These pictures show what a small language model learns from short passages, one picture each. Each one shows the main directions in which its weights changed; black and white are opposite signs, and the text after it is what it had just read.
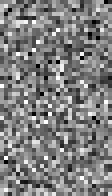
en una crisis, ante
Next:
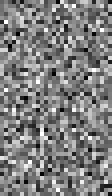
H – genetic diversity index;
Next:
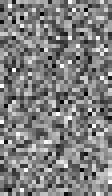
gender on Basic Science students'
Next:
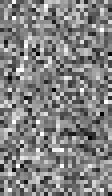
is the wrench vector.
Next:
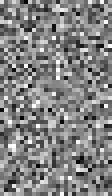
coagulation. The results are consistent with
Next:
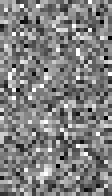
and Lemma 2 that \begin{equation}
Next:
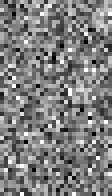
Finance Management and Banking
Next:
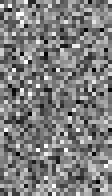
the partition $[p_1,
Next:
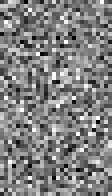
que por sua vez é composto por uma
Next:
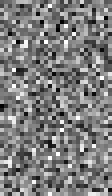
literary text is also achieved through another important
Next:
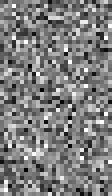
использования данной
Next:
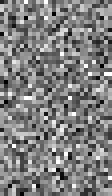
on the public speculators in a larger
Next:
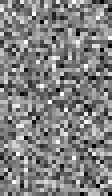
diagrams: the left integral space of a
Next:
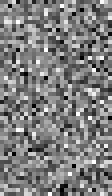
ko'rsatkichlarini aniqlash;
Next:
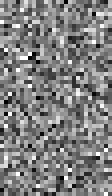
Wiener space, mainly under the exponential
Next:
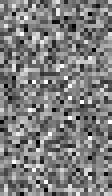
such a framework and ameliorate the
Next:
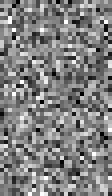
and Helmholtz equations on
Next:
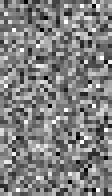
un atractor en el sistema
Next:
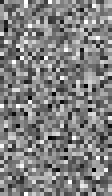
triangle $K_3$, the resulting
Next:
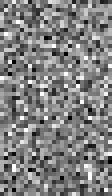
Планується протезування
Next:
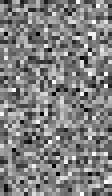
oshirish uchun intellektual mulk
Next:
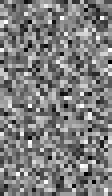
leitura exaustiva,
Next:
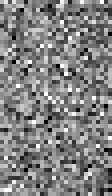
III: Technology in Search of a
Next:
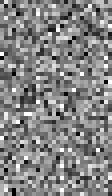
for this system increases. This system consists of
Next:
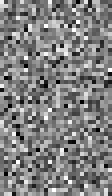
covers an extensive scope, future
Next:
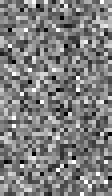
Universitaria: entorno emergente
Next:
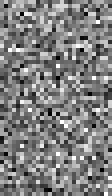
SITES: THE CASE OF
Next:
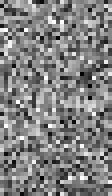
by establishing safe spaces for play and
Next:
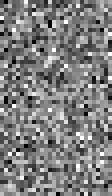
found to be offset branches
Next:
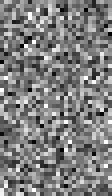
their suitability, durability,
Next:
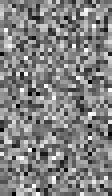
be seen as a limitation of the
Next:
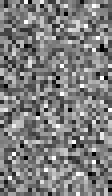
bacias hidrográficas no
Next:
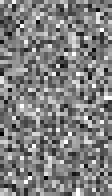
intensity of services fuelled by
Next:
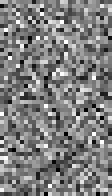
з Кирилівської
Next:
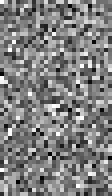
V_1\setminus S$ with
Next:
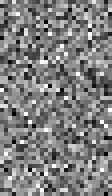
ва уларнинг параметрлари
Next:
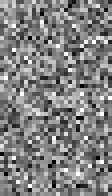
of contact, to 3 start-ups
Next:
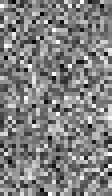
досягли статевої
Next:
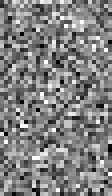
gesetzt (vgl.
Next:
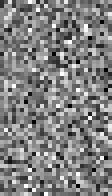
In this figure, an extraneous
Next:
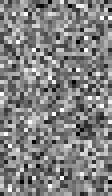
\} \end{align} is a basis
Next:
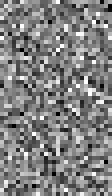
mathematical programs with complementarity
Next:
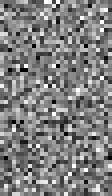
tighter bound for the length of words
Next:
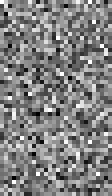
Indian Duration: 2 days
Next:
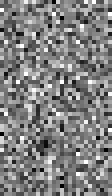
integers. Then \begin{align*}
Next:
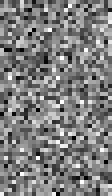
^{(1)}\vert > c\varepsilon
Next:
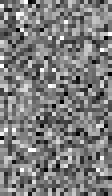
the direct power $N^H$: for
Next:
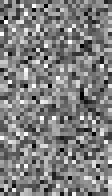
an education above high school. Education
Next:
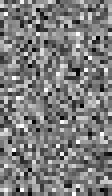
the E-waste problem The
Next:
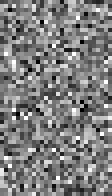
magnitude of $g_x$ such
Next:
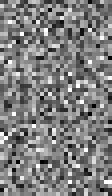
наявності міжчастиномовних
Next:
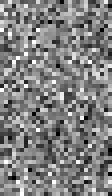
collected in collections, the most
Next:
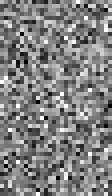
and international research, development, and innovation
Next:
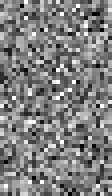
whereas positive value is indication of weak
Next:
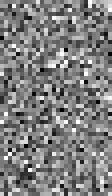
very close to the specimens from
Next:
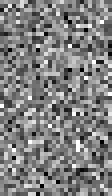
Вітамінний склад
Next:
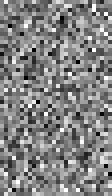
- Bojxona to'lovlarini
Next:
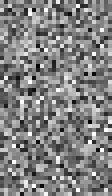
places. - When minor individuals
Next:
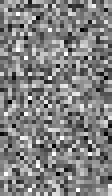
- o‘z faoliyati yangiliklarini
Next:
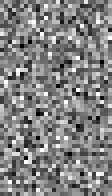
ChatBot escrito y
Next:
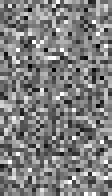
farther distance. The initial condition for this
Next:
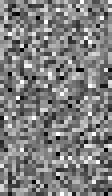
της τύχης»²²
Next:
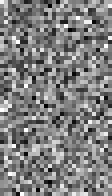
follows wormhole packet
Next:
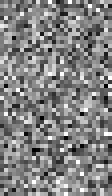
professor Rae Kvon
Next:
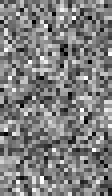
Trade in Global History,
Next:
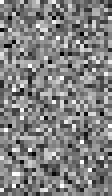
could leverage on the entrepreneurial skills
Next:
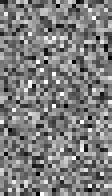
and we chose values larger then the upper
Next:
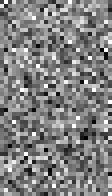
ortiq hayvon turlarining
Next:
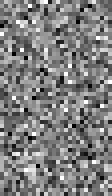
las Guardas (Sevilla),
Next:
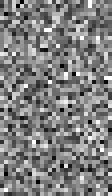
Deep River, Ont.
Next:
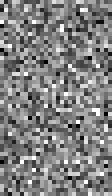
**Definition 3.3.** Let
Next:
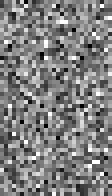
$x\leq (h\cdot
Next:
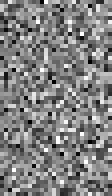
variables with values in a standard Borel
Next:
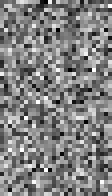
assumed to be strongly continuous, so it
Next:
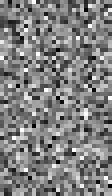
Motivação de compra por preço
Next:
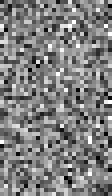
competitors, sometimes with only
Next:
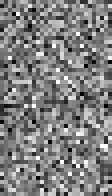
огромному выбору
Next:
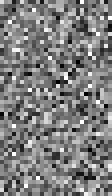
Шнайдер С.А.,
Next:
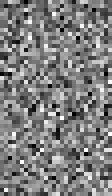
coloca, “o trabalho de
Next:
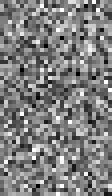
virusi. Gepatit B
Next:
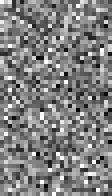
em Ciência da Informação,
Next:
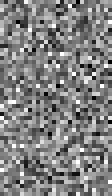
authors reported that Support Vector
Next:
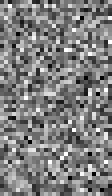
induced by a $P$-equivariant linear
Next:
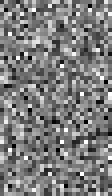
exceptions based on self-defense
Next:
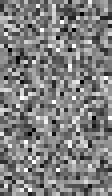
Australia - 25%, the average
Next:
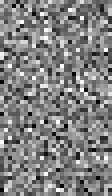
e positivos. 5 Quais Os
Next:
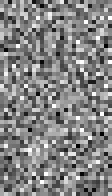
\end{thm} The proof will use
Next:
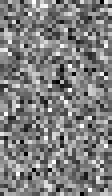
Z, p \in \mb N$
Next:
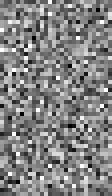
pyrogenic formation mechanisms
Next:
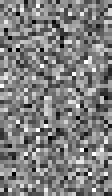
stably dominated, and
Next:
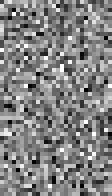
section, in fact the rest of the
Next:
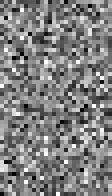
level Secondary level Higher University
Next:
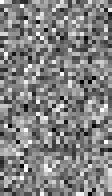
concentrations many times higher than those in the
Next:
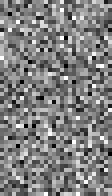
length greater than 0, since the generators of
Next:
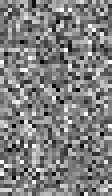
Prayagraj. 14.
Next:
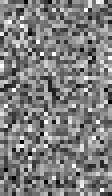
in data and curve fitting problems. Our
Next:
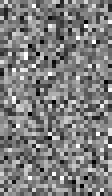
truth constitutes the source of
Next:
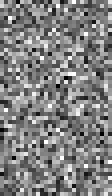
Al-Azhar University,
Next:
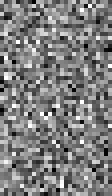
formalism for sheaves on stacks
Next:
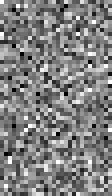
convex, and for any $g\in
